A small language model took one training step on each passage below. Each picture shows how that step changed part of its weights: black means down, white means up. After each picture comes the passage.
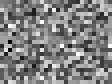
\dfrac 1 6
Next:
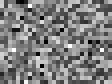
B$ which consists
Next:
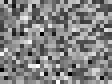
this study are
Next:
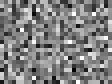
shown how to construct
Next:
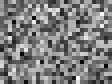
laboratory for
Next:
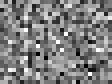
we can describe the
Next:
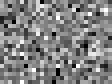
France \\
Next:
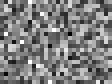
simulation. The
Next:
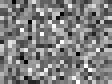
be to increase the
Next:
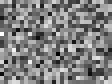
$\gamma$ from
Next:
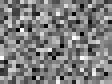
methods which allows to
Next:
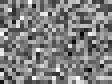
three spectra with about
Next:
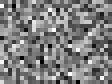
at this energy.
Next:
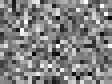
the unique lift
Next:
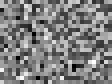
where we observe a
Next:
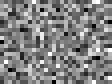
a personal
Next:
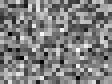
The ratios
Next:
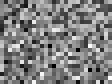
manifold. It
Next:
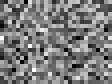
uniform probability measure on
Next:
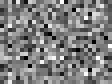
been becoming
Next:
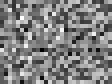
both assumptions we see
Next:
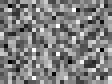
implemented using
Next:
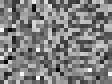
with respect to each
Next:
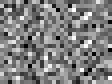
by rotations
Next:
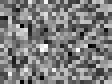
spectrum of the lead
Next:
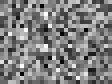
larger sample of
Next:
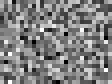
$t \bar
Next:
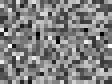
for the lattice point
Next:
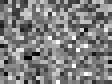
affected by the
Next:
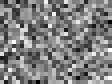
wavefunction is
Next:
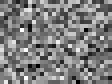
transition to the
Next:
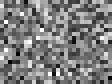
\\ The theorem can
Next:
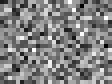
separated from its
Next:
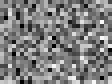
and relativistic
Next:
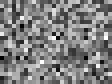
in the regularization
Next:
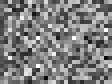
entanglement measure should be
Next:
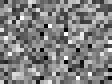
specific reasons
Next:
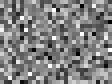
in thin
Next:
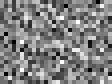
is generated by complex
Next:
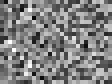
know that we choose
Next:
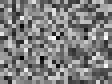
in the upper
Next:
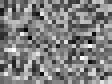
that the images
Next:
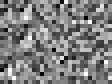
see that it is
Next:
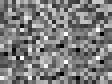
is easy to see
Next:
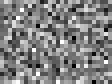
arrow $\ba
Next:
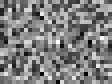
that the line will
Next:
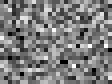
several separate
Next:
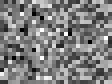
(\delta >
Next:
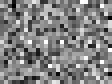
the amount of
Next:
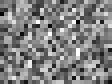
suppose that there
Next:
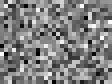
Model cross section
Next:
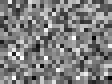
weaker version of
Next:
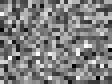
distinct movement
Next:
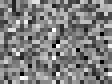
the rational
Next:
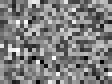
the absence of
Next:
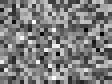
obtained from the average
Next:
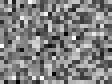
two colors under
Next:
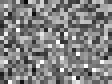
| Each
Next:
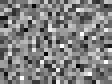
system interacting
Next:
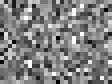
this section, we
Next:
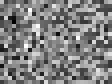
aN$. For
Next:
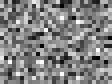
a subgraph with
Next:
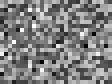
In addition to research
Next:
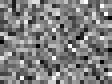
the correlation between the
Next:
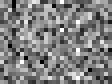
the transverse nuclear
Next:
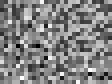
may actually
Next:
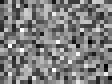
appear close to the
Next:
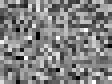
The chain
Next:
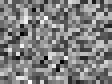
action of a compact
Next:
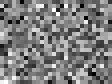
CR density and
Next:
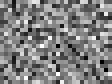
the application of the
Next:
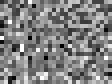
complexity of
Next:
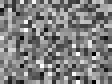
to concrete
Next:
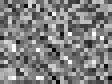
estimated, or
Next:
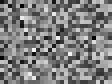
following reference
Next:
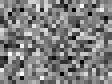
box #1
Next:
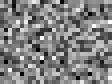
the assignment
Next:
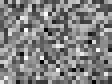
there are no
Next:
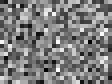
among $r$
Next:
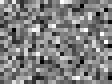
the gcd
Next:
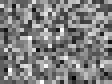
from the result proved
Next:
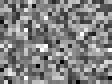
comparison of the
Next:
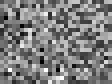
estimate for large
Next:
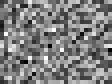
measure information. It
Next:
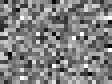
fundamental object in
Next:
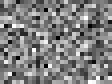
Charging point
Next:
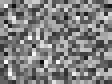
In general, the
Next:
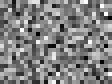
the possible way to
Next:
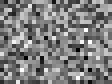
whose square is less
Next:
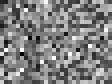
constant functions. As
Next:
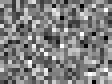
in section~5
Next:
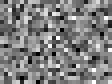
more coincident
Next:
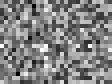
where one of
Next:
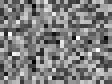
where $G$
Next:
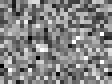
the results of the
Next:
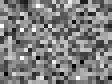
to argue
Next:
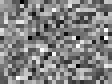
a jet of
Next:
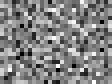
and trace
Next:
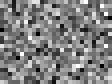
the parameters which describe
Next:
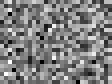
lens spaces
